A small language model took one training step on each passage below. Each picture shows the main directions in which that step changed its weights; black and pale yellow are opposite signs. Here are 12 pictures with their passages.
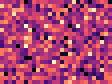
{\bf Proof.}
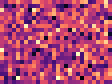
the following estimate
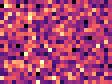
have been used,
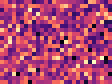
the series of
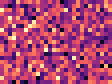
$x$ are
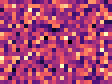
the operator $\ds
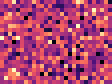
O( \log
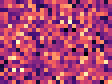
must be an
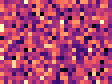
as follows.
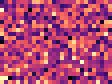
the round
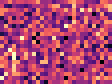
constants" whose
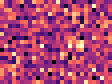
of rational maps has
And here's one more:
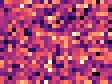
contact structure
